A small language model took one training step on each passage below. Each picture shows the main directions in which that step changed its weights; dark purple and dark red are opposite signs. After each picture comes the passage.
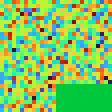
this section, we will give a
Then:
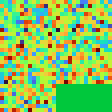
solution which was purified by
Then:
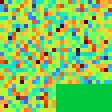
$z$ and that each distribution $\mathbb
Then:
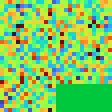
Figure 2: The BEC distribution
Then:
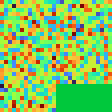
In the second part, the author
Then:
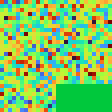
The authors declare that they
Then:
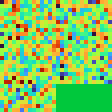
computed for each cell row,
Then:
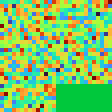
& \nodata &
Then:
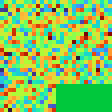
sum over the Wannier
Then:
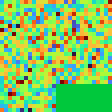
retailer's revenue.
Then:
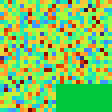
the specimen reaches
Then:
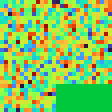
sans recollision }
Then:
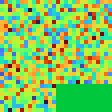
literature studies have
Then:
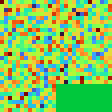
controlling $D$ as
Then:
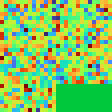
with t. Under these conditions
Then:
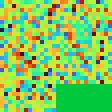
Under the assumptions of Theorem
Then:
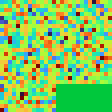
d\Z\text{ and }
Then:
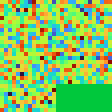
solution as iterations continue.
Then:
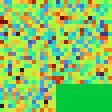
$p=2$ et pour
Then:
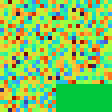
approach, which is numerically
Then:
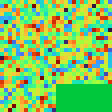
reservoirs of the
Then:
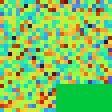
coexistence of the two (and
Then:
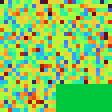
absolute difference in throughput
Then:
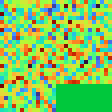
vital for preventing
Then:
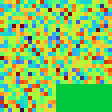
the RMF(BCS)
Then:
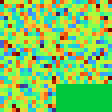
after the occurrence of the
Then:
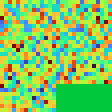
horizontal displacement
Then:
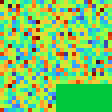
digital platforms
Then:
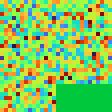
the decrease of the technical and
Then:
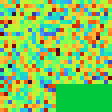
=0$. The characteristic functions are%
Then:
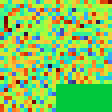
Laplacian operator
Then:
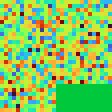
disc loaded waveguide
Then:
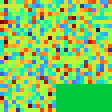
C_2$ is diffeomorphic
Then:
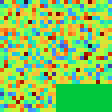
Hence $p \equiv
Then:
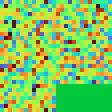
small-scale environments.
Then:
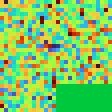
but also exacerbating
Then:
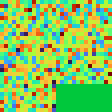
is his/her vision,
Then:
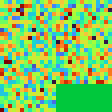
initial field is determined by a
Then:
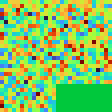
for identify the nature and
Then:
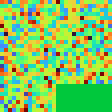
the 1d case adapted to
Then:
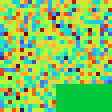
to gain more insight into the
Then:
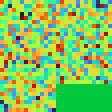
prove the right hand side
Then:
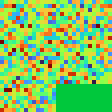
MS therapy [5].
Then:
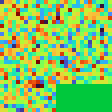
with development cooperation
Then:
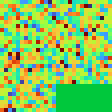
rest frame with improved resolution
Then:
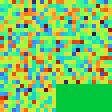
exposed card and PIN
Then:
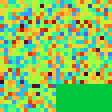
system procurement exceeds
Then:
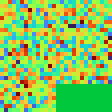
the outcomes of the pilot
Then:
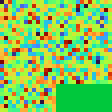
$Q_n$ are not
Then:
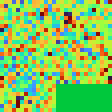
mass distributions for data events
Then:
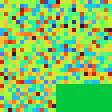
accuracy further. Other
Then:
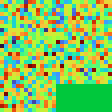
as a factor relating an
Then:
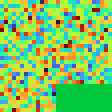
Designing titanium
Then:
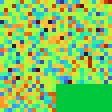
As the speed increases, the
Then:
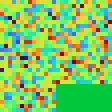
The experiment used testing for
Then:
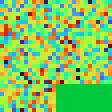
current state $p(x_t |
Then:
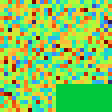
the Likert items
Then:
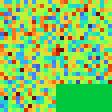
private school students
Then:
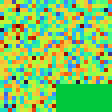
related to thematic analysis in the
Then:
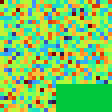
the components of degree $\geq
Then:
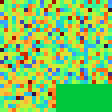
in urine), urinary
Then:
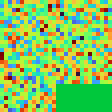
converges to $\kappa$ in
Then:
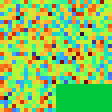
typical species of the high
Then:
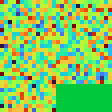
is a special pair modulo
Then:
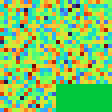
cases, Case VII and
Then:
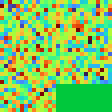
good approximation proportional to
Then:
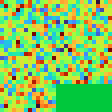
of all $\fK$-arrows from
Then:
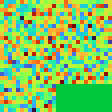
either symmetrically or
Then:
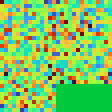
so student can more easily
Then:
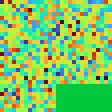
the second term on the right,
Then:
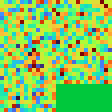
the M-star contamination
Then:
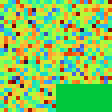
\end{figure} Now, let
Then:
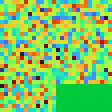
(see Theorem 1.2 of that
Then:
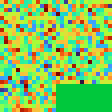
undertake effective curriculum
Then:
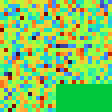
interested in introducing the
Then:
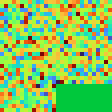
have no conflicts of
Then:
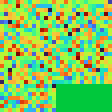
repeated the following process for each of
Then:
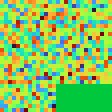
1$. \end{remark}
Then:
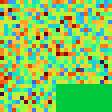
other extremal problems can be
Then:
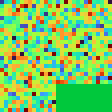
solution to an optimization problem through an
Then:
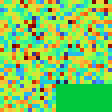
length of ribbon needed
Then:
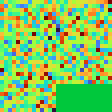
for the original sunspot
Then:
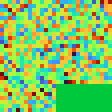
is saturated wrt.\
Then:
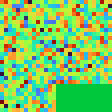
higher than 22.4% on
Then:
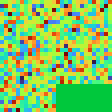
animal-like movement
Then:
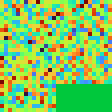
from acquiring positive values, as
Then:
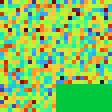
closure of the region $Q$
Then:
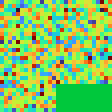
element of the 2-face. We
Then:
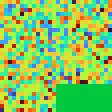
arguments continue to
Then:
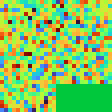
and hydroxyl
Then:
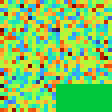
1 and 2 are almost the
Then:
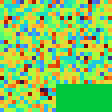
heating. Reduced
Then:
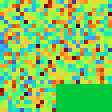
deep neural network}
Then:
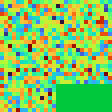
and root mean squared
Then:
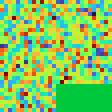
in thick black line shows
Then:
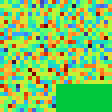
1$ such that $b^n$
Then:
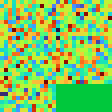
necessary on the Los
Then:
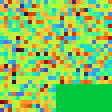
points blown up, there is in
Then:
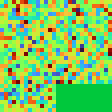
dimension} and extend notions of
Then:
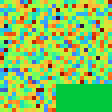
With increasing $U$, a
